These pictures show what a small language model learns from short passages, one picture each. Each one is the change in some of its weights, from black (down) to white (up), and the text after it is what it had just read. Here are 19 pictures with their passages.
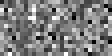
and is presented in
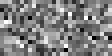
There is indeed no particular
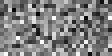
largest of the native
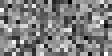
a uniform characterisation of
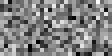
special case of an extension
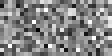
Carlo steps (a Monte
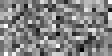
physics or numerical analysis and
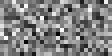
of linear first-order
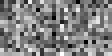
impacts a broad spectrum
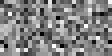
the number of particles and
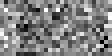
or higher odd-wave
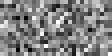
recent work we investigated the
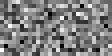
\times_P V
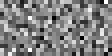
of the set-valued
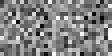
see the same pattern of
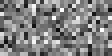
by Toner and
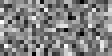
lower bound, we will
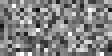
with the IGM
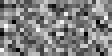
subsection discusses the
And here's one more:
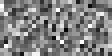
charge. Eq.\
